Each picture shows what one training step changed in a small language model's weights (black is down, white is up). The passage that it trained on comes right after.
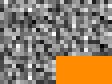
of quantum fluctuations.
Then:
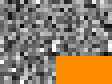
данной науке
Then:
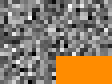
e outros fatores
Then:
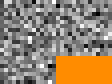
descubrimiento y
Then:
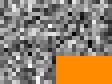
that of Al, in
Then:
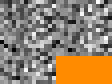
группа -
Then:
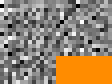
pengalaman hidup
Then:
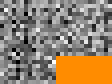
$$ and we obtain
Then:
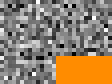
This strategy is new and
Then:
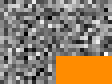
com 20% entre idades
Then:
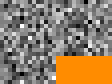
integrados aqueles
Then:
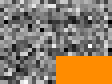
that the spatial distribution of
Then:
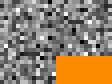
proportional to the
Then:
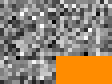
entirely caused
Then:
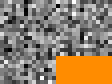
\approx -\mu \pm
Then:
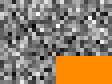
condition on the inflaton
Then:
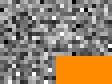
theories admitting
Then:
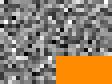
artefato da
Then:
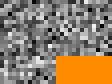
not really borne
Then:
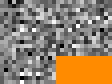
o conferință
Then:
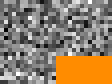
de acesso ao
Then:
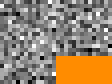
the polyacetilene
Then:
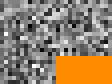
and theoretical modeling show
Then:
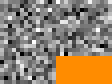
bilan chambarchas
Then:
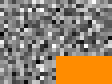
assumptions regarding
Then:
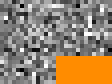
similar histogram also shows
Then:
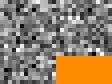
// Общество
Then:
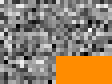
get mapped into
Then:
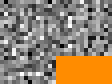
analisar se o
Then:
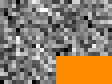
Цей підхід
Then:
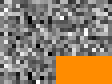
human rights,
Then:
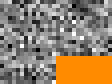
| | Number of end
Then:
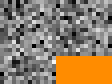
– УИС)
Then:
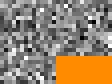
generates de novo
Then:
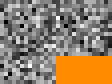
heat currents as
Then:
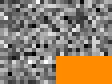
frequency, and $c$
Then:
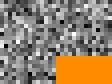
this in the remainder of
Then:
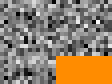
Note that the reverse
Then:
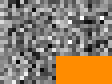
как Саид
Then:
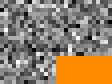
from the point of view
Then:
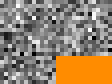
Cooperation is fundamental
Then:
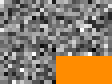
untuk WCTA
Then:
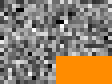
to macroscopic quantum
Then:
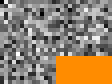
created them, and
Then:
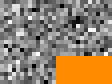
el rebelde,
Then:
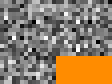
required some modifications
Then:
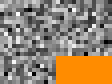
en drogas”
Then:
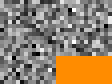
0 (the primary
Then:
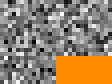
holatlarning yuzaga
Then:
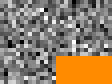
na literaturę.
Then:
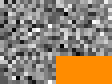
os sentimentos de
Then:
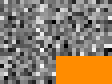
the cosmological horizon. We
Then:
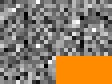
$\lambda$-field does not
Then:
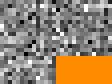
with integers,
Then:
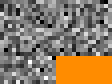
chiqarish uchun
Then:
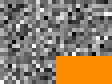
These parameters were derived by
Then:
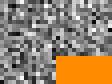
electroweak gauge
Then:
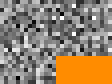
the local spin structure. As
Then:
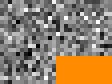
maior parte das
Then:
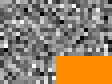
software consegue
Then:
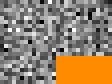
eine Balance
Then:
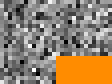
бўлса” ва
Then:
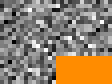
but it can be extended
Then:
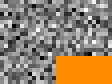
dependence on the scalar's
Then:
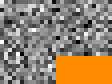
all we need to know about
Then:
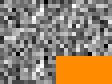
saber normalizante
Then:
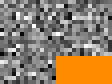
trânsito em
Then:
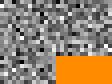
model waterfall ini
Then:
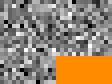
across homogeneous
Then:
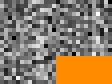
та соціальні
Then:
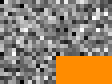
Fourth International
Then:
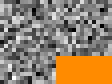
fakat buna
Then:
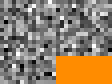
${\cal S}$ denotes
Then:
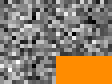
e MBA pela
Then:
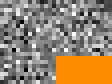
\in U$ holds
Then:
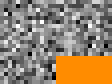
encuentran en
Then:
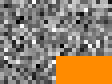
for two-electron
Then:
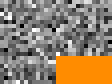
facts that may complete
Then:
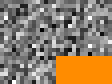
different points in the nuclear
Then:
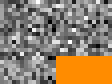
в Москве
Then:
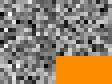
Ben de buna
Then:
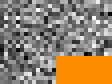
ejemplo), el
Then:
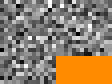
wire navigation
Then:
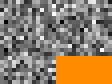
as features respectively our proposed
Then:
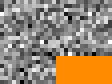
to match anything
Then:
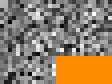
terms. While these
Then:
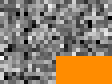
gives \begin{equation}
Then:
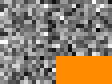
characterized by the width of
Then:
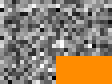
we calculate the effective
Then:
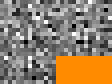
an extended set of
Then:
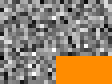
the evolution should stop
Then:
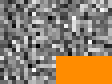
— ресурсы
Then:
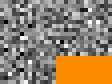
paper reports a part
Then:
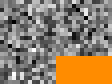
which are proportional to
